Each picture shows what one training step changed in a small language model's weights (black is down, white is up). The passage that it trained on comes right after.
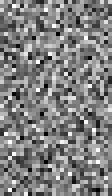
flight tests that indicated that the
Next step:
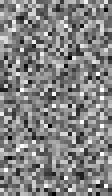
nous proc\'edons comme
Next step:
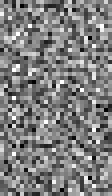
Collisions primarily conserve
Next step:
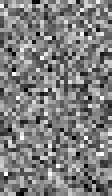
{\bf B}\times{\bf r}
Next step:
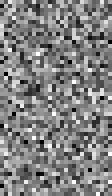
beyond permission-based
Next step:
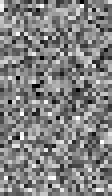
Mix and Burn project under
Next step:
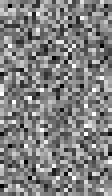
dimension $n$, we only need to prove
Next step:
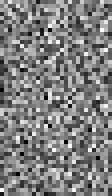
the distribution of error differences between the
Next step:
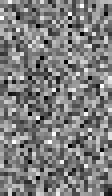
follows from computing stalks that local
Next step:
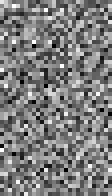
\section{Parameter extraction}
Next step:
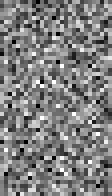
and hence is an NSDM.
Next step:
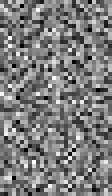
mitigate the conflict between
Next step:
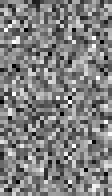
than doubles the number of such
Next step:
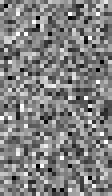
Canad. Math. Bull.},
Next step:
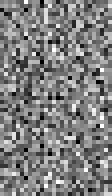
[0]{}% \providecommand
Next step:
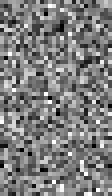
following form \[ sF_K -
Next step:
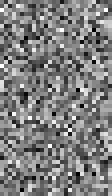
to characterize the quantum state of a
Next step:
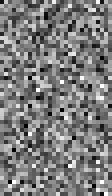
are a good illustration of the need to
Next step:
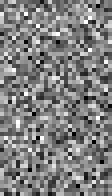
that by Stremler [M.
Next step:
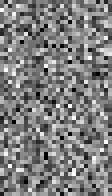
to get a better understanding and treating
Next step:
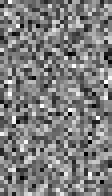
should be divided between the
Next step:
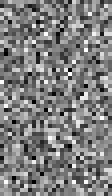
was used to scan the $100
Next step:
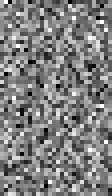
as Fourier series, we point out new solutions
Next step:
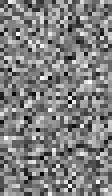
character of the phase transition. If the
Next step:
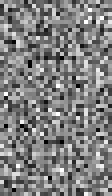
& \textrm{for
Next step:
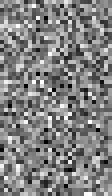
the grid. Correspondingly,
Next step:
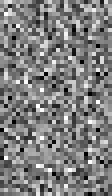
randomly not available. We assume that every
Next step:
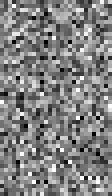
Effect' a Leverage
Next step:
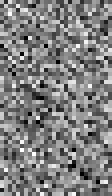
of states that evolve according to
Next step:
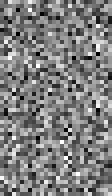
day, failed to produce
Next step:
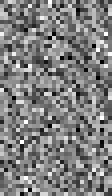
trivial action (or twisting) of
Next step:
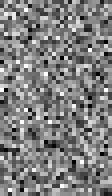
by using the rainbow gravity
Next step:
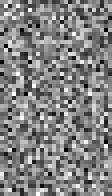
robust even beyond the
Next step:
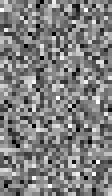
existing \cite{segment}:
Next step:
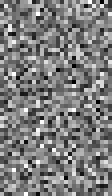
between the inclusive jet cross section measured
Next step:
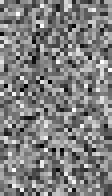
are reported in percent.
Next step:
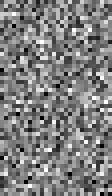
defined on $V_j\times
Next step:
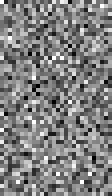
strategic and tactical information.
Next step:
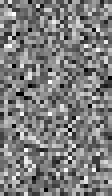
that the contribution from BAND component
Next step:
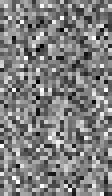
the nonsubtracted image (black
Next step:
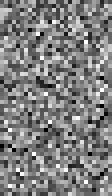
However, we find that there is no significant
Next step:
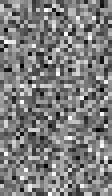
(1) can be transformed into the
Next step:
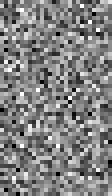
model based on the Tolman
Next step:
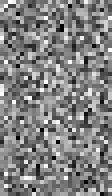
made up of $n$ parallel
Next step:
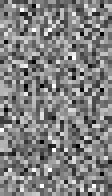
for reinforcement learning in
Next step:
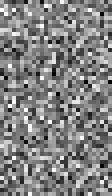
\leq j \leq n-d$,
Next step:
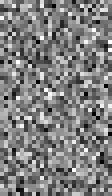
used: Linbox' "black
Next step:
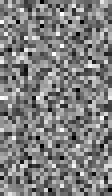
dimensional flavor, which act
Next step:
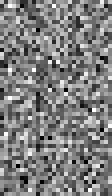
$C$ with apex
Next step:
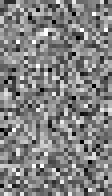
{II}}, Inst. Hautes
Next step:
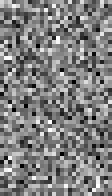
\varphi(y)| \geq
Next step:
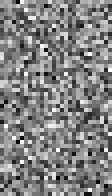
generated. \end{proof}
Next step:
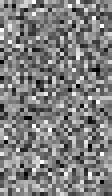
screens should be present in the
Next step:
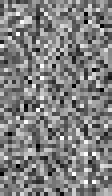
all forms $w$ with
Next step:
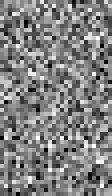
as $\phi_S$ (and
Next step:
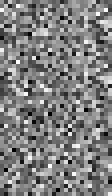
to the direction of propagation, the
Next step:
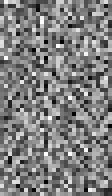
stands and after multiplication by
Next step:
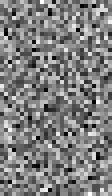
at {\it one single point}. If we
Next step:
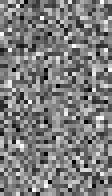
invariant mass of our choosing
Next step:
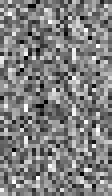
indefinitely does not improve the
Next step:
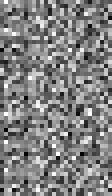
\begin{document} \maketitle
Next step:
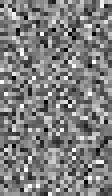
this end, we first compute the optimal
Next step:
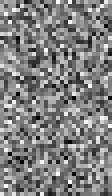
peripheral.\\ Now suppose that in
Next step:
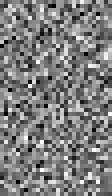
cost also allows us to ask how much
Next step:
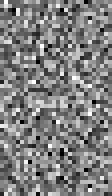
types of planar figures whose
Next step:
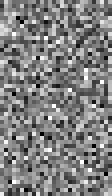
\noindent where $\nu _0 $ is
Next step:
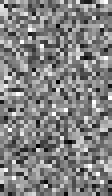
observed giant depletion. These
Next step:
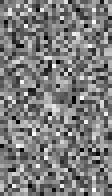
hosting of an EP3 in
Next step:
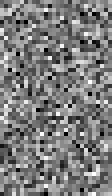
F_{j}. \] Moreover, we have
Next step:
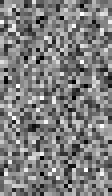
movement and more power status
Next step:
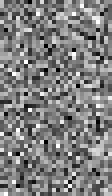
breakthroughs of the last
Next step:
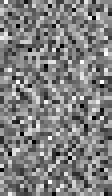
By construction, the set~$X_N
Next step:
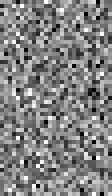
fixed point $X_i$ exists if
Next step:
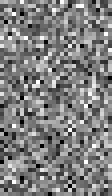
type $B$, its dual partition
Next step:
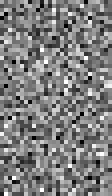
have also explored how hashtags
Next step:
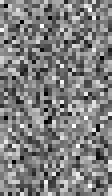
a meaningful relationship.}
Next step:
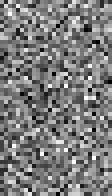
of loss function and by whether input
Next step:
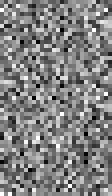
to $S$, using the first condition
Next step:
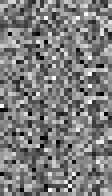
smaller family that makes the mixture model
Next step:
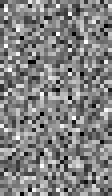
in Algeria because of a low average
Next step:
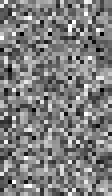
m\\ r\not\equiv
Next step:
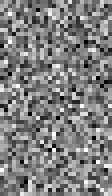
example that such a poor estimation of
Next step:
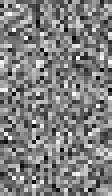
with pentagons, and
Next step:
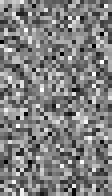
a suitable closed subspace. Let
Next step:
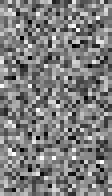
particular, we give a simple proof that any
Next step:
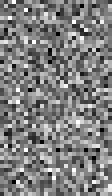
for H-benzyl in
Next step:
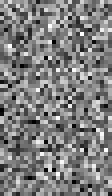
the TOOT00 objects at
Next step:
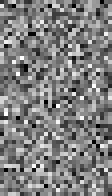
as a target, a moving surface.
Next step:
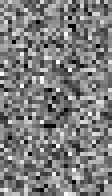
is *perfectly Markov*
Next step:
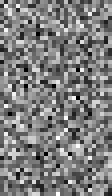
of CME cloud density ratio
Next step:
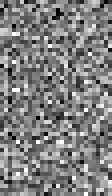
\notag \\ &&\times \varphi
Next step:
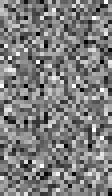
that higher-order versions are available
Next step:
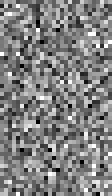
with $Q_O$ via
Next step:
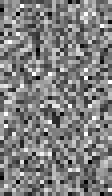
with $0<t<n$ which
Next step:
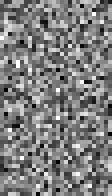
applying optimization process, TIBO
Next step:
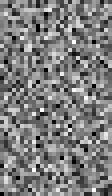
3$. In the planar case, when
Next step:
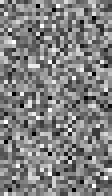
that the exploration of the
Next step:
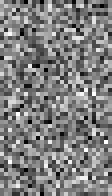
giving no-flux boundary
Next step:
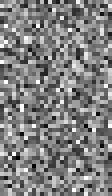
homotopy endomorphism spectra corresponding to
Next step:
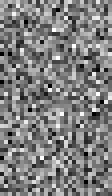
$\w'$ into two good parts
